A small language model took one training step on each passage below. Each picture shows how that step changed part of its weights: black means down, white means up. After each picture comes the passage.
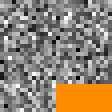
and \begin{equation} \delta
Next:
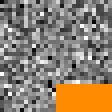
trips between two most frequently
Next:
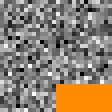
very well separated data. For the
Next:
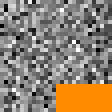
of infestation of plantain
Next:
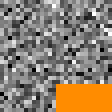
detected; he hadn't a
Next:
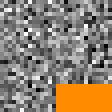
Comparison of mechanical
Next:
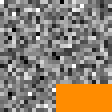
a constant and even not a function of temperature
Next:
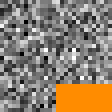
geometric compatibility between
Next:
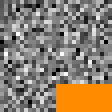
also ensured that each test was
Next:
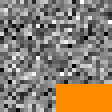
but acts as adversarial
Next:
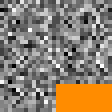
arthroscopy more
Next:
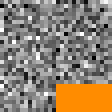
a few Watts per
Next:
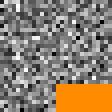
$s$ be the number of
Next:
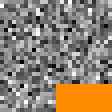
medium over large distances and do not
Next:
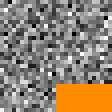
of Chinese Academy
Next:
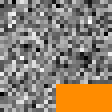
fact, the getter function of this
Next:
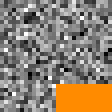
works well both for nontopological
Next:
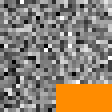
these terms could indicate an expanded
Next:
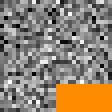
the woman who should wound the
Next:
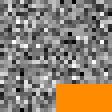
and Manisa. *P.
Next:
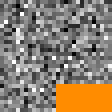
case* for scalar 89 values,
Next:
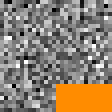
care practice among mothers
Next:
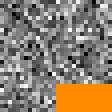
days after inoculation,
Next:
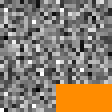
wire, like on rotating
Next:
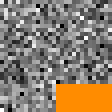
p_{gt} \leq
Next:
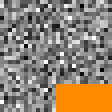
velocity and the square
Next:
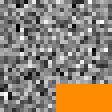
data. Note that these direct spectra
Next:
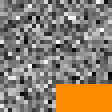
is sufficient. Let us
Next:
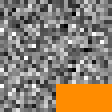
data.* 4.3 Training
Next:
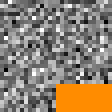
[28], management of traffic
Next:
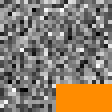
of each term. Ontology
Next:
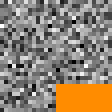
mapping images (right
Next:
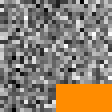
& Menarola &
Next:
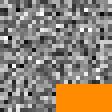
-- see figures
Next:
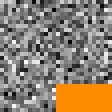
contains all source WSI for
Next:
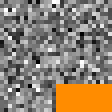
clustering. With a larger
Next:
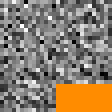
tunneling conductivity of
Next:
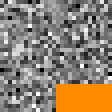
is an out-of-plane
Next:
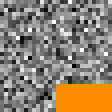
2. Literature Review
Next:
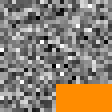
CFO causes a
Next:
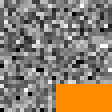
diabetes mellitus and
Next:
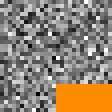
combined effect of the intrinsic
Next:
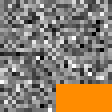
present research study uses the most recent
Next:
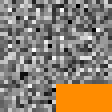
Lepage, {\it {P wave
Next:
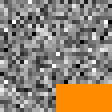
level contribution to $M_a$
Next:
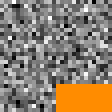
merger. Tuning these parameters
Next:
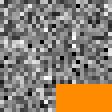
in the question “Do
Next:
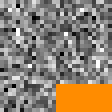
an accretion disc, we assume
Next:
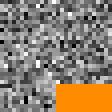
LoRa RSSI
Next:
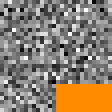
2.7% versus
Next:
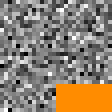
of models has been documented. The
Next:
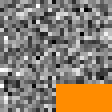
and the choicedepends
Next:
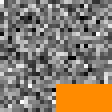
motion on a given network of
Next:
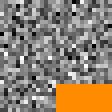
bulk states in an integer quantum
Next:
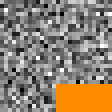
IACT and the determination of both the
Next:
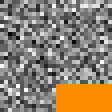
required for optimal dense
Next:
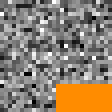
Chemical Moeity.
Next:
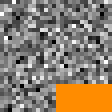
and archives are a part.
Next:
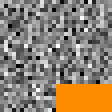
0.5 ml. To study
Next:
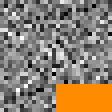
it shows XRB-like time
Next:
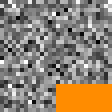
extensively discussed by wise
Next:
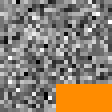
This greatly reduces the cost
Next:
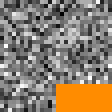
ANOVA tests were
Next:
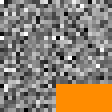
the thermal random field
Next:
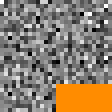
the ambient air. The equation
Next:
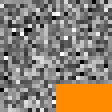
field $H$, as compared to
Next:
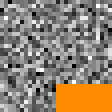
W - Fascination C -
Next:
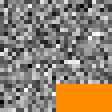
in 10 communities; covering three
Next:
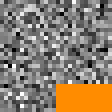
question even if I know the
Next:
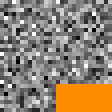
few large commercial system
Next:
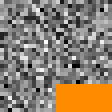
limiting freedom,
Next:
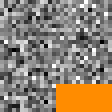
532 nm cannot be
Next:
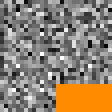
purified by standard methods.
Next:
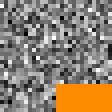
degree M.Sc. in
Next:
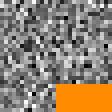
against memory deficit
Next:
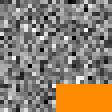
are finally merged and
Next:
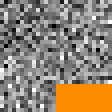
to various factors such as
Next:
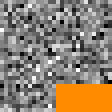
allows data collection over a much
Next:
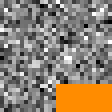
and $\rho_2$ from
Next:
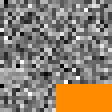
events, even when the things and
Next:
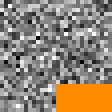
close to and slightly above the
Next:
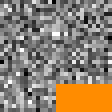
show the posterior median
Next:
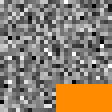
also have a dramatic cost
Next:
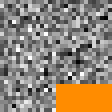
energy, wave function extension, spin
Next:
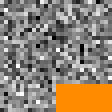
SOC strength,
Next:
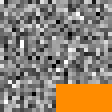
full path coverage. Path
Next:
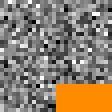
Things - all this creates
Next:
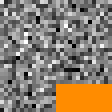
the formulation's integrity across
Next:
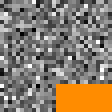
in comparison to the cases with the
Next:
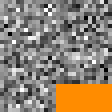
is the same in both scenarios
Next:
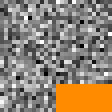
For example, the Police
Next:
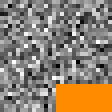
capable of detecting even small
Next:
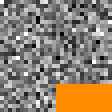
the index of the spin's
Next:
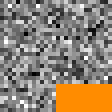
alkalis, dioxan
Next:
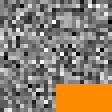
invariants may be used for
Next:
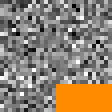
is called the one-particle
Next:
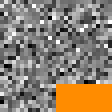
Indian English writers
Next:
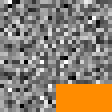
refractory and volatile
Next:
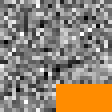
film annealed at the higher
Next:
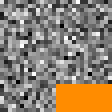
c_{out} . \square
